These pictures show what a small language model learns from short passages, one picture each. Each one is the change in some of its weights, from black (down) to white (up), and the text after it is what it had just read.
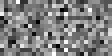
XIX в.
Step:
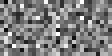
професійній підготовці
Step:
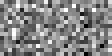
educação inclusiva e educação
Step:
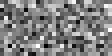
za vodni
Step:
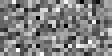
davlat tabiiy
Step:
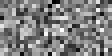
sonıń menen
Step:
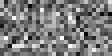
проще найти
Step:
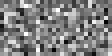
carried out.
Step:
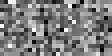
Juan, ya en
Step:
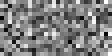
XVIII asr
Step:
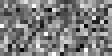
Xotira jarayonining
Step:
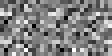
в рамках
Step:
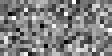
lograr los resultados
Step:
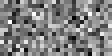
ishqqa munar
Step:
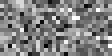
possível selecionar
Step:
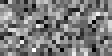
в столичних та
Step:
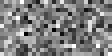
meva soni,
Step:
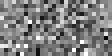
calidad final de la
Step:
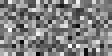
organisations internationales
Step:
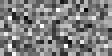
составляет 88
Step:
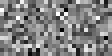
transicionais entre o
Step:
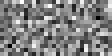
xarakter turlari,
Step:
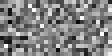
Bu hodisa
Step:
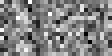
взаимодействия с други
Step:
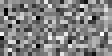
contextos amplos
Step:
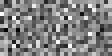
a educação das relações
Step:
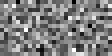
hamda ta'lim
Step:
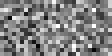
активность может привести
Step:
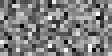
terhadap PER. Hal
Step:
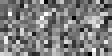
exigen las mujeres
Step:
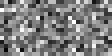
bo'yicha falsafa doktori
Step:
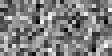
item to the
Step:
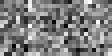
Public Domain:
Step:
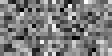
– оплата в
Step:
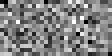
en la concepción de
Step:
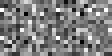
abgebildet werden
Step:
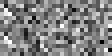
Аналіз державної
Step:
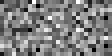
el Lic.
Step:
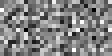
процессе, при
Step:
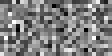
em fase de desenvolvimento
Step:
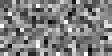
chiqqan holda
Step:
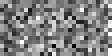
professor Abdullayeva
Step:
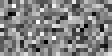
de mortalidade,
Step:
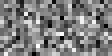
qilish va muomala
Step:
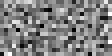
uchun fon jarayonlarini
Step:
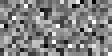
qon bosimi,
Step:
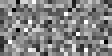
ilmiy- tadqiqot metodining
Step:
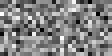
machen. Das
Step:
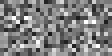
provado? Por que
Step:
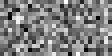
сигнали із
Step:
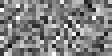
Проблемы развития
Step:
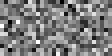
Funding: This
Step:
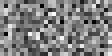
fonction de leurs
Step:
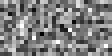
brought by the
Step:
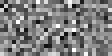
de usos,
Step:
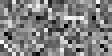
un condicionante a
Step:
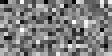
de laicismo
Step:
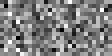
a la ley mediante
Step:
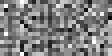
Frederic von
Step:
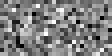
solo ayuda a
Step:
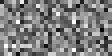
que, en la
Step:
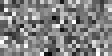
the changes in
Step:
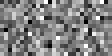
do Estado localizado
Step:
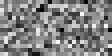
compartimentos a
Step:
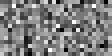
no Brasil, onde foram
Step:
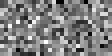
la Salud, Universidad
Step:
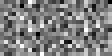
ORCID ID:
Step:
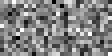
tadqiqotlar shuni
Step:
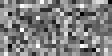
fuentes secundarias
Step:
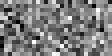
Mit tudnak
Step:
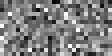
transforman en unidades
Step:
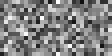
results obtained
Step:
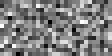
oleh peraturan
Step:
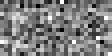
really do love
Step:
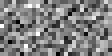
через понимание
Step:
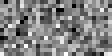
auxiliar de
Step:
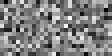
com vistas ao
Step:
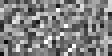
для разработки эффективных
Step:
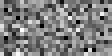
una cronología
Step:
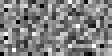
legal aspects of
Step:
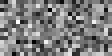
el desarrollo de la
